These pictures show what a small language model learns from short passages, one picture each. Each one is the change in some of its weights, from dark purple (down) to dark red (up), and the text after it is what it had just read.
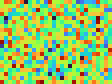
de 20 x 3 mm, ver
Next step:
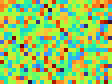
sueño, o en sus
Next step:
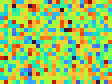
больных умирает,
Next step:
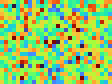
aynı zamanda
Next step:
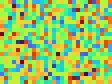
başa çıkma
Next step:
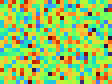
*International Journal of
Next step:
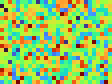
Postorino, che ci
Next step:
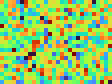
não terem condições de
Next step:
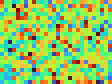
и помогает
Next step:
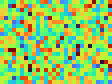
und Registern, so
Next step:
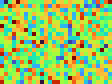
ilk çalışmalar
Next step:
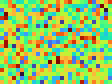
sugere ponderar a
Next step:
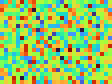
burchagini aniqlab
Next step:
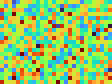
namunalaridan olingan
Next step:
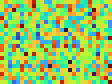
Tales cuestiones no
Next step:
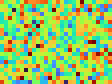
Kichik o'zbek
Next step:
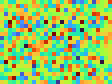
se convierte en un
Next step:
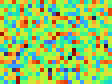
kişi ve grupların
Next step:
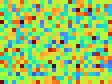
Xoqoniya rivoj topib
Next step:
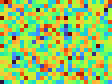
častice v
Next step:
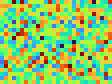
se s jednim od
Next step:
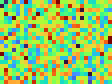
(Patologia das
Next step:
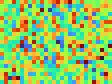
katkı payı
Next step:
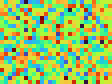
de marketing,
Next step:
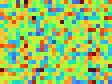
strong interest to
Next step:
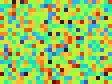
seorang tenaga
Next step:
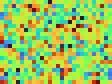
культуру кожного
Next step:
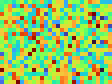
die PPC-Runden
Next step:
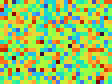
trabalho e responderam
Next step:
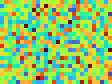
IML speziell für
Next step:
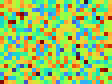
acces la justiție în
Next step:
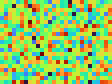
жорий йил
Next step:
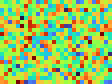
para toda a trajetória
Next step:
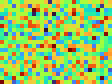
движений и умения
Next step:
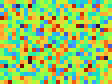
salão sem uso
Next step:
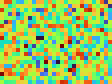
по форме, так и по
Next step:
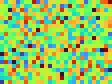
emizish bo'yicha
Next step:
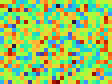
por realizar principalmente
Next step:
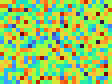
por renúncia,
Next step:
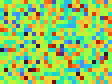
und eben nicht nur
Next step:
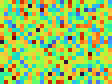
qiziqish tobora
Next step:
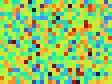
чора, соҳа
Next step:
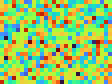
stampe floreali,
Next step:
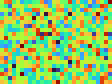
valores semánticos)
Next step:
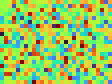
или популяционной
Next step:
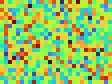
edilen sonuçlar
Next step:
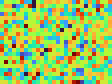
qatorlari oralig'iga
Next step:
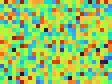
yaitu: hubungan
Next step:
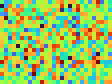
des ménages.
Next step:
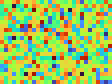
Исмоилов, А.
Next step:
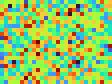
der zweitletzten
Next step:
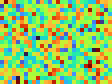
ARPE. Nas
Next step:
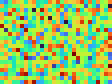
tahlildan huquqiy
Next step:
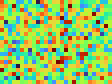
a Dios en el
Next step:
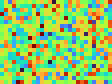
ihrer Arbeiten.
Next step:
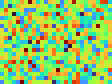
darslarini yangi pedagogik
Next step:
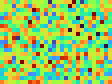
у овом речнику
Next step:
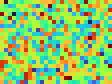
costitutivi di base
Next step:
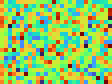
Sciences, associate
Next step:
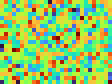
були здорові,
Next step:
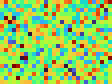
suficiente. Lo que
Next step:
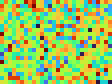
y conclusiones principales.
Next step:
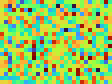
en una educación integral y
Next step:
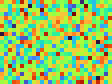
qadalgan, kelinlar
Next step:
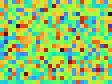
se situent déjà dans
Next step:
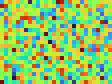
mer *via* les
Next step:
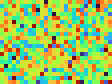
yo'qotishlari asosan
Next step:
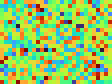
naqıl parallel
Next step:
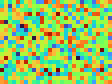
del conjunto, de la
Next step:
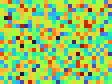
полового созревания
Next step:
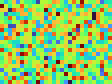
ao longo do tempo,
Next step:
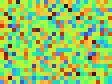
tamaño medio en
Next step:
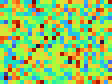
rivojlantirish metodlari keng
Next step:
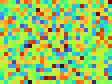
through various
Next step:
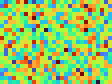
том числе
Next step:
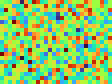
и “ВЫ” как
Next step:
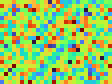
спасать либо
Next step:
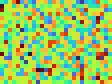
de empatia com
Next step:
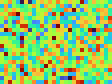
hasil belajar
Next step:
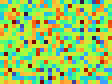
e interacción con las
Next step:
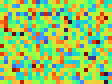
Escalas Cohesión
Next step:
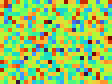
sammen og det
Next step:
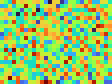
continuous line with
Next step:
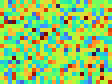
shirin qilib aytish
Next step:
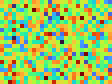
Примаченко у
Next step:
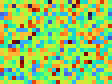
кубом. У
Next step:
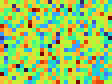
является оценка
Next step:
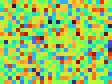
На заслоні
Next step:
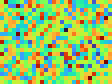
respect, attention,
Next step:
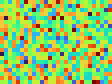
*Régi magyar
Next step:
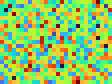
franquismo. Aunque
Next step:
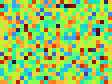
ancestrales, el
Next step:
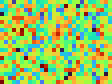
aks ettiruvchi yangi
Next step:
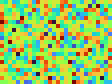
als activerende change
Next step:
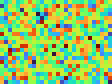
6**, pointe à dos
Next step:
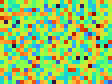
Pada penelitian yang
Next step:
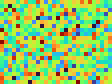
De nombreuses
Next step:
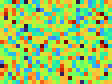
de onderneming of
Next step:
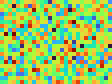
эргашса, у
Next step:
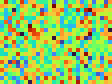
mit diesem Aufbau
